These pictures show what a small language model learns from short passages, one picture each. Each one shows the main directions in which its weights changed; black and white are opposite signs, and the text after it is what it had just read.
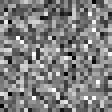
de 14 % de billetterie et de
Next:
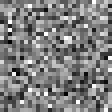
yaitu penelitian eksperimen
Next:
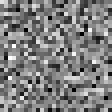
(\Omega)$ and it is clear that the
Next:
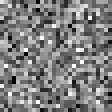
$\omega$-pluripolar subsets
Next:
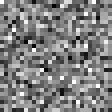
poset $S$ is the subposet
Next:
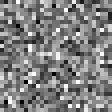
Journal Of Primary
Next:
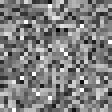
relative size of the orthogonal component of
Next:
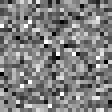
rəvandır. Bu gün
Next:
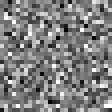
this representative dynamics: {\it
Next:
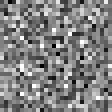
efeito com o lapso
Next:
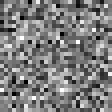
$x$, $y$ of norm
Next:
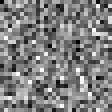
para la atención, ya que se
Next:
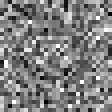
mamlakatlari qatori
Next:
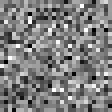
keberadaan peraturan ini
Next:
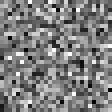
маҳсулдор поялар
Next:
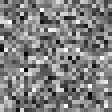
turlariga bag'ishlangan.
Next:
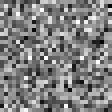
em vários programas de
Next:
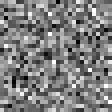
coordinates. This has earlier been used
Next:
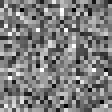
isotropic} if $\cdot$
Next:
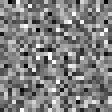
\begin{remark} \begin{enumerate}
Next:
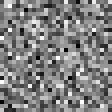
Met de inwerkingtreding van de
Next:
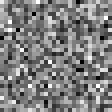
y oblicua, sino
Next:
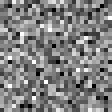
Container TSCAI
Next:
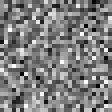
nas escavações arqueológicas
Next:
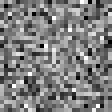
давом эттириш,
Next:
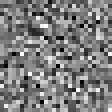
академик Шора
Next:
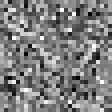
$\cmgammadetailx$ and
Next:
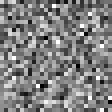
7. Мусаев А. О.
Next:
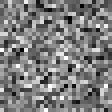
bu boladan muloqot
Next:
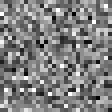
capacidades en la organización
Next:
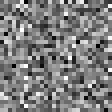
bilishga asoslanadi.
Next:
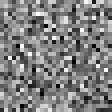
із пріоритетних
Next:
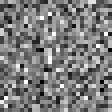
blue, 0 } ][line
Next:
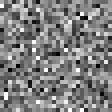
dense in $V_1$ and
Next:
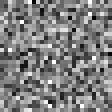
de atitudinea corectă
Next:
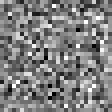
Київ : Наук.
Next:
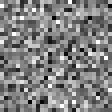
cloud of minor variations of these
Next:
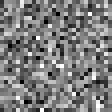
e discutida na Figura 4
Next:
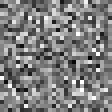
the minimal eigenvalue gap. For the
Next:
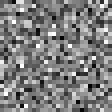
Let $k$ be a number field, then
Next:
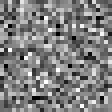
dei singoli Vescovi
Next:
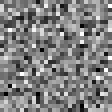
things a bit more specific, we
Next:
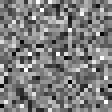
irreducible module with highest weight
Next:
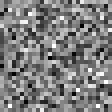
the conjectures stored are
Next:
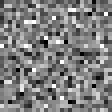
for all $n$, we will write that
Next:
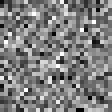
C)$ from the MHS on
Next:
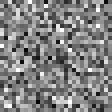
\bigskip In the following of this section,
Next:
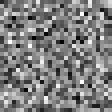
approach in metric Diophantine
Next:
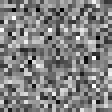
en de overheid (Chirinko
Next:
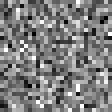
yetakchi valutaga
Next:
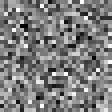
yang berkembang pesat akan
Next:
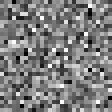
Biology}, vol.6, no.
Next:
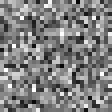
pour le climat et les changements
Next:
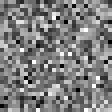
геополитической и
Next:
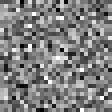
Mondragón*: El caso
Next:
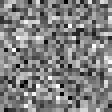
$k$-linear forms in the variables
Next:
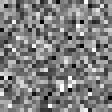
can be represented in de Rham
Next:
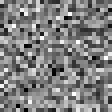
Migrantinnen und
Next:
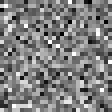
institute dotsenti Nematov
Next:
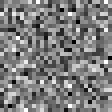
\eqref{bnk-}, we obtain
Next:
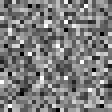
and the fact $\Phi\le 1$ to
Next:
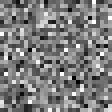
Fresnel formulas respectively
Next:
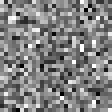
o‘zbekistonda demokratik
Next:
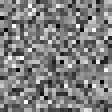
Fuglede conjecture also holds in
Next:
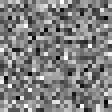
bemorda qo'shimcha
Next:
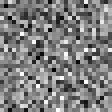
цели отвечают их
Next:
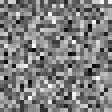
apenas os dados necessários.
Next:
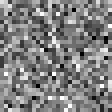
таркибий қисмлари
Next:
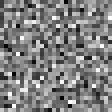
for all $0\leq t'\leq
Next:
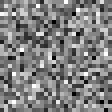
questions se rapportant à la
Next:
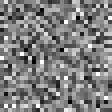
través de ciclos de
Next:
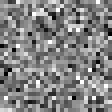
состав зависит от
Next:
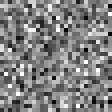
и право. Разделение
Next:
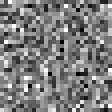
mismo, a saber, las
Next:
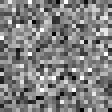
(2011). On soft topological
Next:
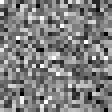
in this regard is reflected.
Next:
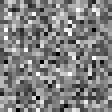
$ for $ g_i \in \Gamma
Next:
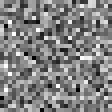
as to enlarge the set of observables
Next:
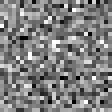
xos xususiyatlarga
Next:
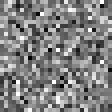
a subjective evaluation by the agent of
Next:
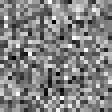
$A$ with a principal eigenvector
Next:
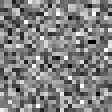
aloqadorlikda talqin
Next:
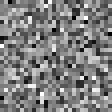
Ancaman itu bukan
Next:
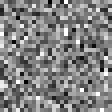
the support of the R\&D unit
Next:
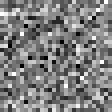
non nécessaire à la
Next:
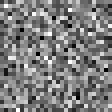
других минералов
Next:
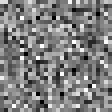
is enough.) \end{definition}
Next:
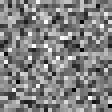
as características do canto se
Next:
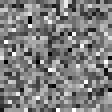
although we conjecture that exponential
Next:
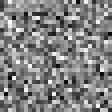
Neto³ Kailane
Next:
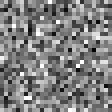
quotient of the superalgebra modulo the
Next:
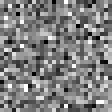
brut de scolarisation
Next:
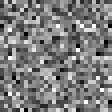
the identity given on each fiber by $\overline
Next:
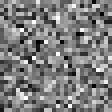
are the identity up to order $M$ at
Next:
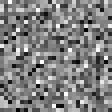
that some clusters exhibit
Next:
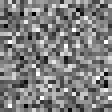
der in großer Not nicht
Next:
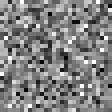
(AWB), BMCE
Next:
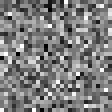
объекти сифатида
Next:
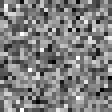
because of the modulus function. However,
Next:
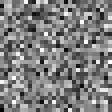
estimated on each $x_j$
